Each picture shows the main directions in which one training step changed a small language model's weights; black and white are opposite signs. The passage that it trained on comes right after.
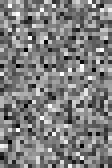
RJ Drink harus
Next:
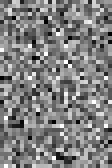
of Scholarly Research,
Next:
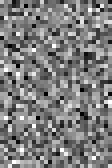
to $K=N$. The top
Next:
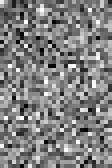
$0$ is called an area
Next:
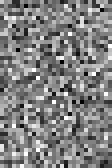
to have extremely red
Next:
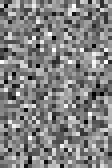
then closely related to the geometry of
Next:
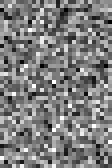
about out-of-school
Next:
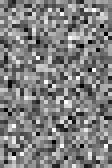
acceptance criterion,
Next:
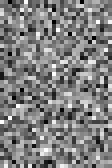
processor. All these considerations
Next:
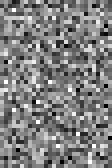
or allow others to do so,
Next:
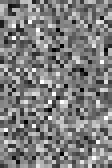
sendo guiados pelas
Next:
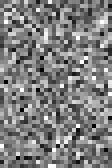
3. Компьютер
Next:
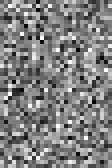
Particle balance analysis showed that
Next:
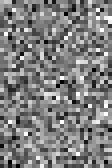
density estimator) as a linear combination of
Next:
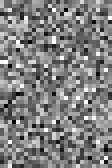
извлечено от
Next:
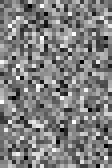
yapmadığını da
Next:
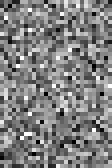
the consumer; construction
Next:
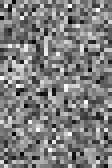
order in $\nabla_i$. The
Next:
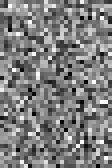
To further enhance output control,
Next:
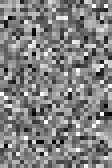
möglich, über die
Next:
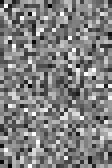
formulated the {\it Strong
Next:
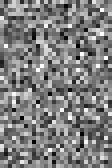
for their offering possible approaches to
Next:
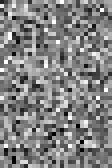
it is not immediate to see that
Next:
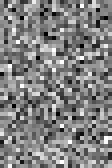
points. Mathematically this means that
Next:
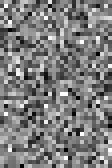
quantities of the heat-bath
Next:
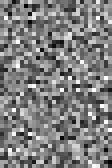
characterized as a mixed NE
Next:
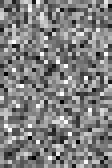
*Sand Cave* es
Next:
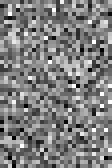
require the existence of a mental
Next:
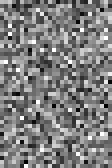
are extracted from the liquid to
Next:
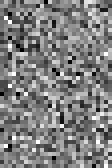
fundamental theory parameters $p_i$
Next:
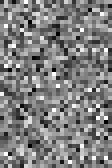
oshirish uchun demokratik asoslar
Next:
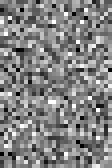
qabul qilishi va ularni
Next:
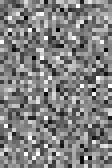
del producto. Ello limita
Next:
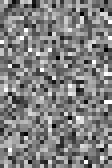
each labeled by a singular
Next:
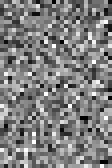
Згідно зі ст.
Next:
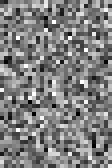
initio} hyperfine constants
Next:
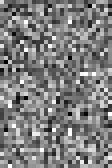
This is inspired by prior
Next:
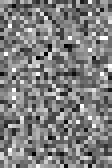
are broadly consistent, several issues
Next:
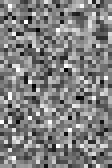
2 Der Ablauf Das
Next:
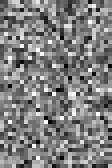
vage of een 'ruime'
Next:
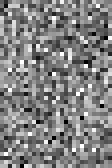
follows from Proposition 3.4 that
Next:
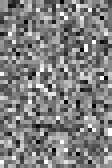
a sliding sequence of
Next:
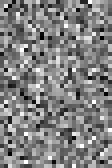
cluster algorithm we performed 400 000
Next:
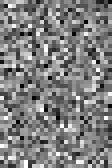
Garansi yang diterbitkan
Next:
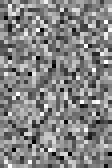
Over-sampling technique
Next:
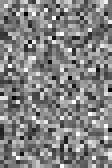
professionnelle [21]. En
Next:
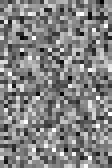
moose and wolf
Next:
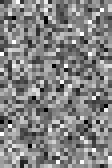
of Cepheids can be
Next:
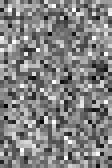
designed alloys and the reference
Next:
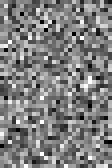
$G$-transversal in
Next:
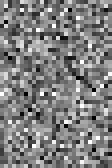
la articolele 5-7
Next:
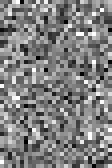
of the Bessel functions.
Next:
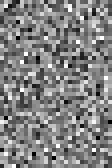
the high symmetry point K due to the
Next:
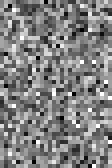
datasets and compare the convergence speed and
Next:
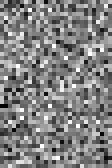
A metodologia usada para
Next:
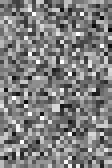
um modelo de gestão
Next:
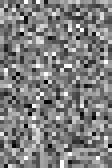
literatura mostra diversos
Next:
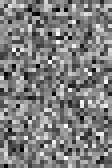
par thématique,
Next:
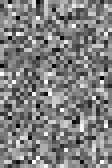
& OpenMarket &
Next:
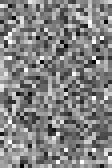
the eigenvalue accumulation can be
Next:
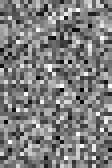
x_p, \partial_\psi
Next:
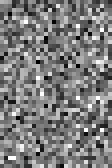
is of degree two and one
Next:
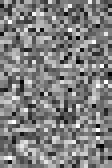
space as the fundamental entity and leads
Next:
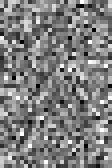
possess mechanisms that enhance
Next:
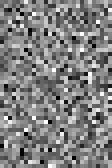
do parente. Fatores
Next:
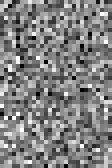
the minimum number in $\ZZ_+
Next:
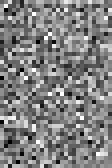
semblant présentes sur
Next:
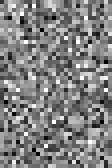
be an ample line bundle on
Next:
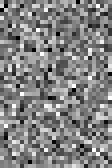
introduce notation and terminology (most of
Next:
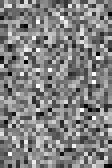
three steps. \bigskip \noindent Given
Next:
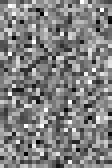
The rates of convergence are given both
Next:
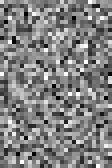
valeur », est
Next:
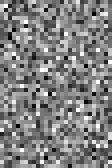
the expectation value of the Hamiltonian holds also
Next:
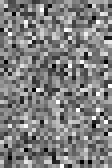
This change of commutability is associated
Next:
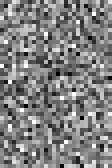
the $v_2$ problem and
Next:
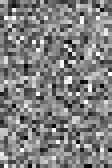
to die out, remains a branching
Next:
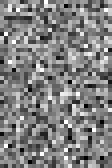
in severne Amerike,
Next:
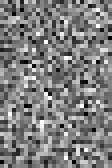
details here. \qed Furthermore, we
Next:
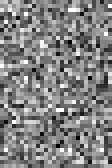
“La Investigación no
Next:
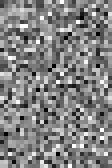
\quad \Longrightarrow \quad
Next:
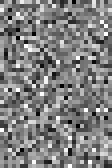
shunday tashkil etishni nazarda
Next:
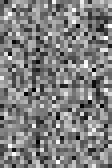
becomes basically saturated.
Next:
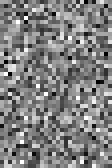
олами ўрнида
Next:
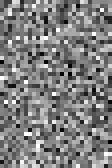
of the galaxy nucleus. As shown
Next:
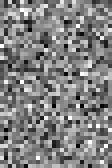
singular, it is closer to
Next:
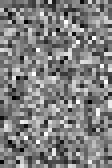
algorithm. The numbers of generated
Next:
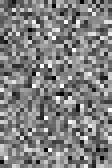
concerns. Therefore, it is
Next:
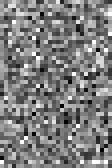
Wyckoff positions of the
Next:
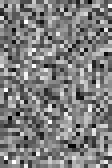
social to the individual" (p.
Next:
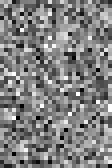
equation of $R'$ near
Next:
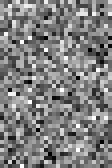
and the four propagators that
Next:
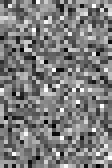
rings which is currently under
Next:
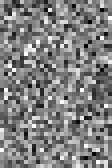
of mosquitoes carrying
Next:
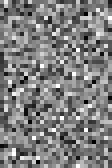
but these relations again are redundant
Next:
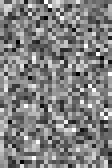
century mathematics, I choose
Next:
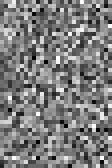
total costs. While for the
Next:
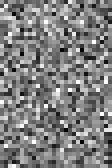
the dreibein to
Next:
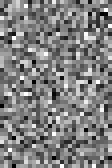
yields a well-calibrated
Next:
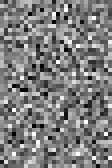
как форс-мажорную
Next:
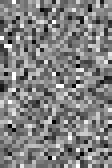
cache size $C$, the
